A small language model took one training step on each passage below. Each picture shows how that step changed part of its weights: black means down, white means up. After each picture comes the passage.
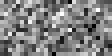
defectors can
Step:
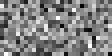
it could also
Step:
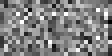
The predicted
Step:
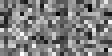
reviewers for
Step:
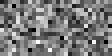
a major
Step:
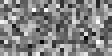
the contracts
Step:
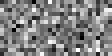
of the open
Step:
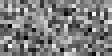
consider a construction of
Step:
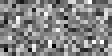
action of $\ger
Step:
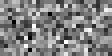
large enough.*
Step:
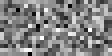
a desired level
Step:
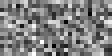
reflect different
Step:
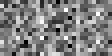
the parabolic
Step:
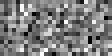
geometry is not
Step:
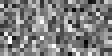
the particles in the
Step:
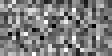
rings was
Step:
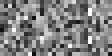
goal is to
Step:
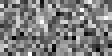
the claim.
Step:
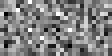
& PDB &
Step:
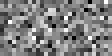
used several
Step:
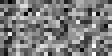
unitary representation
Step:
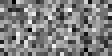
\wedge \overline
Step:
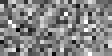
were made with the
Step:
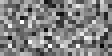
section, we provide
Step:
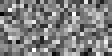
either i)
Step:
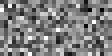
same order as in
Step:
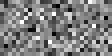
The existence of these
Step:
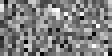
given above. A
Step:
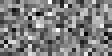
standard Bloom
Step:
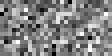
been supported by
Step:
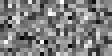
in nature the same
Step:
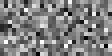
show several different
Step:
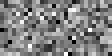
The ATLAS
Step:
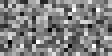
singular arcs
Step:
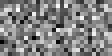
string models.
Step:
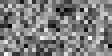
sizes could
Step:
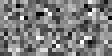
(t; \varepsilon
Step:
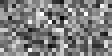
3-dimensional system
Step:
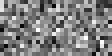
then it is of the
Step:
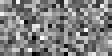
6 depends upon
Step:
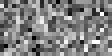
the first and last
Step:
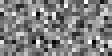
l l l l l
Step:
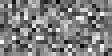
to identify different
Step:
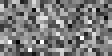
an instance.
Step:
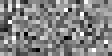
see completely
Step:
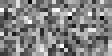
the minority
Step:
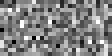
the Bolza
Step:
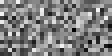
oriented surface and
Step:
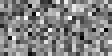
from the provided
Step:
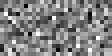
inductively that
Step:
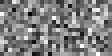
a Sasakian
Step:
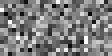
main result is that if
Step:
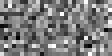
scale evolution into
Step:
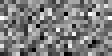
radii in units
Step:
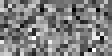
loops one has
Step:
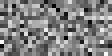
we prove an
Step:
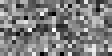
refinements and
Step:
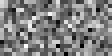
follows. \qed
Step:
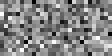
The difficulty
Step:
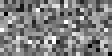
find the optimum of
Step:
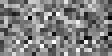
The dominant
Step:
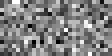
injuries on
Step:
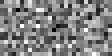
ensues and results
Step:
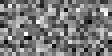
large (more that
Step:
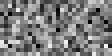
beta decay
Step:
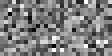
results obtained with fixed
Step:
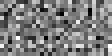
ordering: $M
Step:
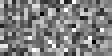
for orbital and
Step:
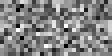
connected spanning
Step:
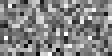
its acyclic
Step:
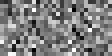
\newblock {\em
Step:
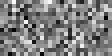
equivalent to) some
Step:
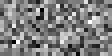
and evaluate results
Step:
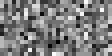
for applications.
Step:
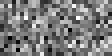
to the probability measure
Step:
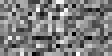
+ \sumij
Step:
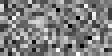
and a resulting fit
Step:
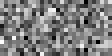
of the defect region
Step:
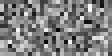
as gender,
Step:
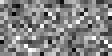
There exist six
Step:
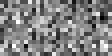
the inertia
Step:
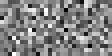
type $L
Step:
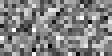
of edges in
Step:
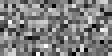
we shall see in
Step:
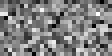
In modern work
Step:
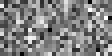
the condition takes the
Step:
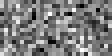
injected along
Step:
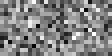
\item We say
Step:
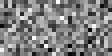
spin is really
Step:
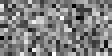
and the black line
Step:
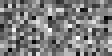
neural network to
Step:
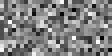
are given by $$
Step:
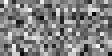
Here the Lie
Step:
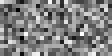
X$ such that
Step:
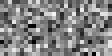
rule out
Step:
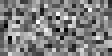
problem known as quantum
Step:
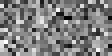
the assumption that the
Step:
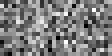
the other hand,
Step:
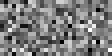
contain these perception
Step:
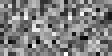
to which the word
